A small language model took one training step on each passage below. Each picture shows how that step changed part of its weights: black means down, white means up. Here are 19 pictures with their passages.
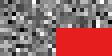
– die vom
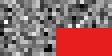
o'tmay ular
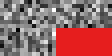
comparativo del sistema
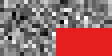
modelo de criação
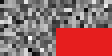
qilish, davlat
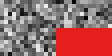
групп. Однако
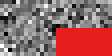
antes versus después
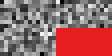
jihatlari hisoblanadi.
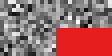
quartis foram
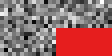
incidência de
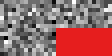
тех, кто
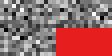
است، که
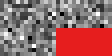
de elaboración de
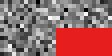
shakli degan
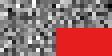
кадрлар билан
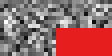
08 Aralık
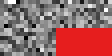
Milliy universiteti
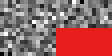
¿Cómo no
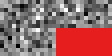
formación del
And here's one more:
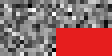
que, o direito
